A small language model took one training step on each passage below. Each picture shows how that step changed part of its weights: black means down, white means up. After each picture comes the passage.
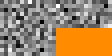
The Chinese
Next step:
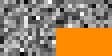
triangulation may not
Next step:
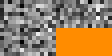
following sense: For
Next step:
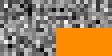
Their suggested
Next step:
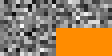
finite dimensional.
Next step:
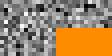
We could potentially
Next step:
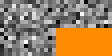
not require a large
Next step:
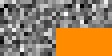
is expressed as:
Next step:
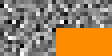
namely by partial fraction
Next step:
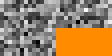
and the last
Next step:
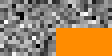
conceptual skills.
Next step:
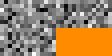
like to thank
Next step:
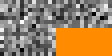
at university and the
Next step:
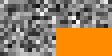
been to present how
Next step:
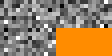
solution behaviour lends
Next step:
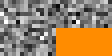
been observed, although
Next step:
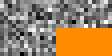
adoption of the
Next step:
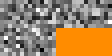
to you starting your
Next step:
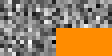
P Polar
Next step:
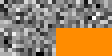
thermal tank was
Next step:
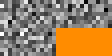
\lambda =
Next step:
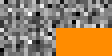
unique color and
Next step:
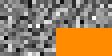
a natural variational
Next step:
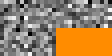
2). At that
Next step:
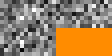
membrane drying becomes
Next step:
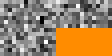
points were randomly
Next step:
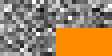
provide publications of
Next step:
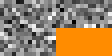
an optimal estimate of
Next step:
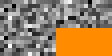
a reform path
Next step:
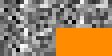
by integrating the
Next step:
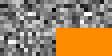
embedding. We have
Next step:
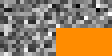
as a consequence of
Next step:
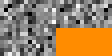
the latter is also
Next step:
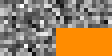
shows the alignment
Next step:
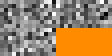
for treating a
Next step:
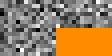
comparative measure for
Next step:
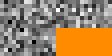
all grid parameters relevant
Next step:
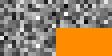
have led to a
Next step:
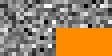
sections. Define the
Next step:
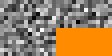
to the violation
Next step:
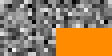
$k \ge
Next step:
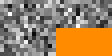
are classified in two
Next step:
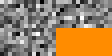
up with that
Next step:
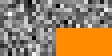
was taken up by
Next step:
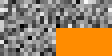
edges joining any
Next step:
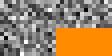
channels of high
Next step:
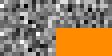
\right)$ with
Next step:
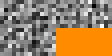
the confidence level
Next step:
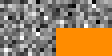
\\ &= \textstyle
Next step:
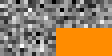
A well-known
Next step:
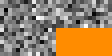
extreme conditions has
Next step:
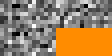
with focal
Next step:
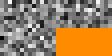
vice versa
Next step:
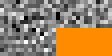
accomplish the
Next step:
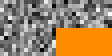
for this example because
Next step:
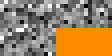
$N$ there
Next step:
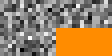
so is the graded
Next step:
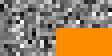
been proposed in
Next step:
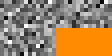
survey males are
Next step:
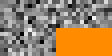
section is structured in
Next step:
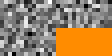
may possibly
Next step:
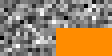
the arid environments
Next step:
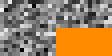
the main forms of
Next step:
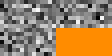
Dey² studied
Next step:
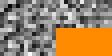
that move past one
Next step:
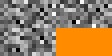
rational function in
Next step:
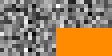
\big)$ for
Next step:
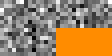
$\phi$ and
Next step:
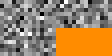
efficient employees in
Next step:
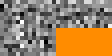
been reported in
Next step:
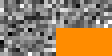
reverse the
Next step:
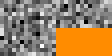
have the same
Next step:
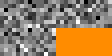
a second term
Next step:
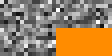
shown in the analysis
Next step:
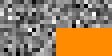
this Riemannian metric
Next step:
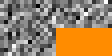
capabilities but also to
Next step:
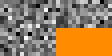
a neighborhood of zero
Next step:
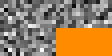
with a diffeomorphism
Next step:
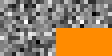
is equivalent to the
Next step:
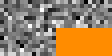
European states: a
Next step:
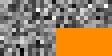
to weakly and strongly
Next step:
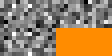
did not find a
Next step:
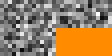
ideas in the
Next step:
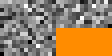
converges is always 0
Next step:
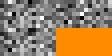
c\, \delta
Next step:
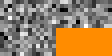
this means that
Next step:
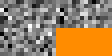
a suitable interval before
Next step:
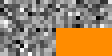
inspection -
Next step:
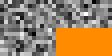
larger scale. It
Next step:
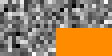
where f has
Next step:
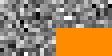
and Screening
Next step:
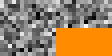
design of the
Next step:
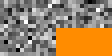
solutions, as
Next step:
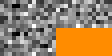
with frank
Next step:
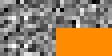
notation slightly in that
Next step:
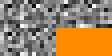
generalize this to
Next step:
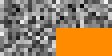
and links to software
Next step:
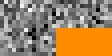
$\al$. From
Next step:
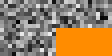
answer in the
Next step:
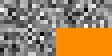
daily wage
